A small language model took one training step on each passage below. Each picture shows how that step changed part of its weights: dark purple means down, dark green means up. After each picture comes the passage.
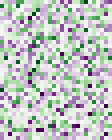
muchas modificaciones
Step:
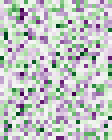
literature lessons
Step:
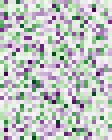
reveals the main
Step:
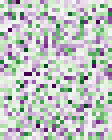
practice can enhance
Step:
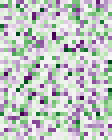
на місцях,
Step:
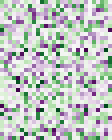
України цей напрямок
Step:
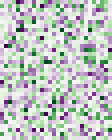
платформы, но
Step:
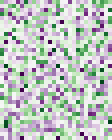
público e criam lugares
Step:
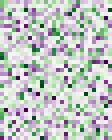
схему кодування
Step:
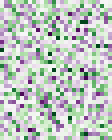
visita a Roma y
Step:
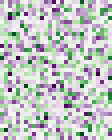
caráter bibliográfico
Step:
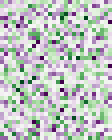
boshlang'ich sifat
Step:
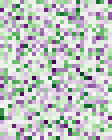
rappresentazione di
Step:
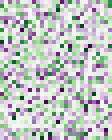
met 200 personen zijn
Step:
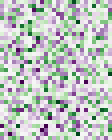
tezkor start mashqi
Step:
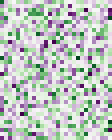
inúmeros fatores de
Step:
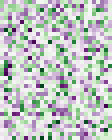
solo de computación,
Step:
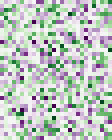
Enciclopedia del
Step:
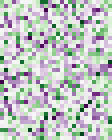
Money, Banking and
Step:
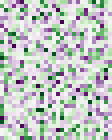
e perspectivas observados nos
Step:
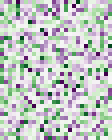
Ästhetik wird
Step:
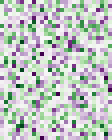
атрибуції 159
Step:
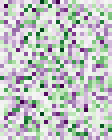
tajriba va modellashtirish
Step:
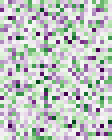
samaradorligi o'qituvchi
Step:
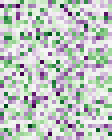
sports specialists
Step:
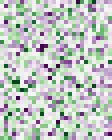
serie de tipare
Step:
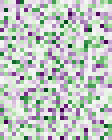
acompañar el
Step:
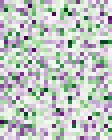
fanlar fakulteti
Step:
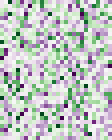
waktu reaksi
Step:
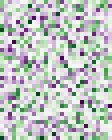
систему художественного
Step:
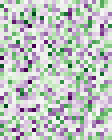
As curvas DTA
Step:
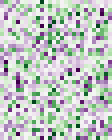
yozuvni fikrlash va
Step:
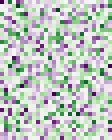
14 por outros motivos,
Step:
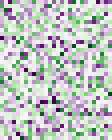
a estrutura representacional dos
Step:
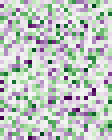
yang memperoleh
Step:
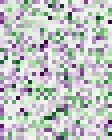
statistiques sur
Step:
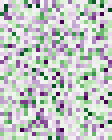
prática eu levo do
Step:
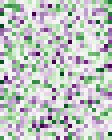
/ ReferNet
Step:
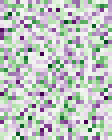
II Международной
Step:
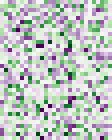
planificación de la
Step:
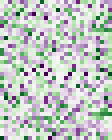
possam demonstrar suas
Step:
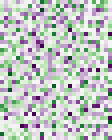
з розвитком переваг
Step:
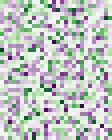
aziyat chekmoqda
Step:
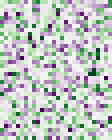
ШІ у дослідженнях.
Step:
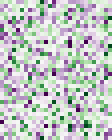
gestión adecuada,
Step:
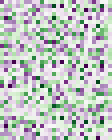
sen, jiyron
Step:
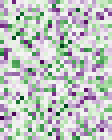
Jakarta -
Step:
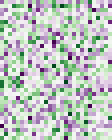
aspect dat door de
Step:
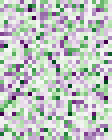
личный бизнес
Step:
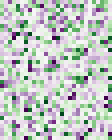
of Economic Sciences (DSc),
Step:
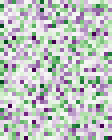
р. мало визначальний
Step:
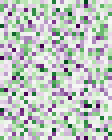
con el que el rey
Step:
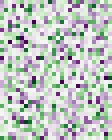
vse vrste
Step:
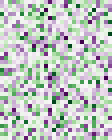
що, починаючи
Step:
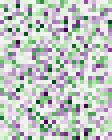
dikembangkan di
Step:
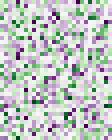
доля ушедших
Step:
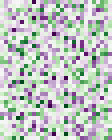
четыре из
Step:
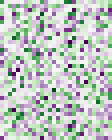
tubos delgados
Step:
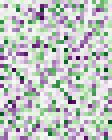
сводится к тому,
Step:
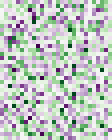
Были также села
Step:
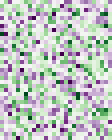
korrupsiyaviy xavflarni
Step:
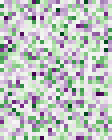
тип) может быть
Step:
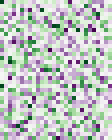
cada comunidad). 3.
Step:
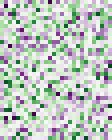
electrice cu
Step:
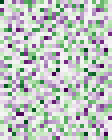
учун умумий ва
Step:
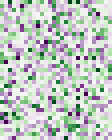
respectivamente; y para
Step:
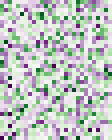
stage of giant
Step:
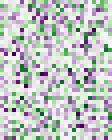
средних значений и
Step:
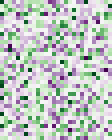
quienes estaban
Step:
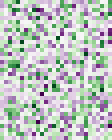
um prolongado e
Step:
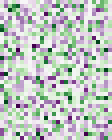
un impacto directo a la
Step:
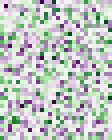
en Educación alcanzando el
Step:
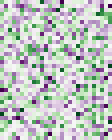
ou seja, o estudo das
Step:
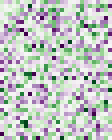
розвиток просторового
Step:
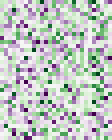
sebagai kapasitas tanah
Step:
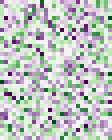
el Lugar,
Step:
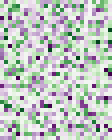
la definición tradicional de
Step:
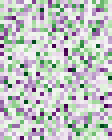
борилаётган чора
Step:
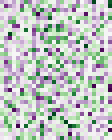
va 55 yoshdan
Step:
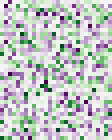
tarkibiy va vazifaviy
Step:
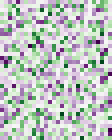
pesquisa foi realizada por meio
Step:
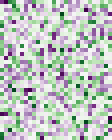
DA UNIÃO.
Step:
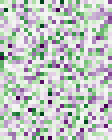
entrevistas diretas.
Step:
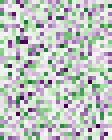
o cruzamento entre
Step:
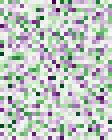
alinhar ações para
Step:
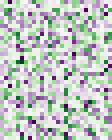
Ein Review bietet die
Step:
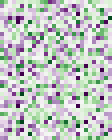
dasturini samarali joriy etish uchun
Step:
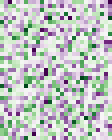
% pro část
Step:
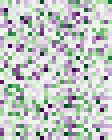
regeneración de la
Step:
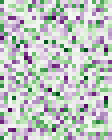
ҳукумат ҳамда
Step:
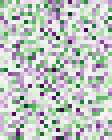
indezirabile în
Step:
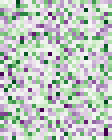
*aratru* la
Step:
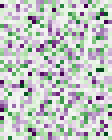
crime escondido
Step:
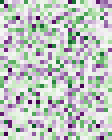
ría y ría.
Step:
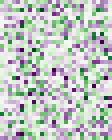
ради». Під
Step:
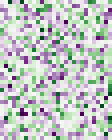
і експлуатацію
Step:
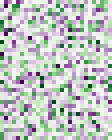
cuanto a los resultados,
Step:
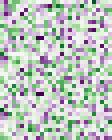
Pontos Pond.
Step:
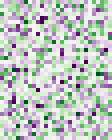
ser absorvido pelo
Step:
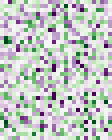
öğretmenlerin iş
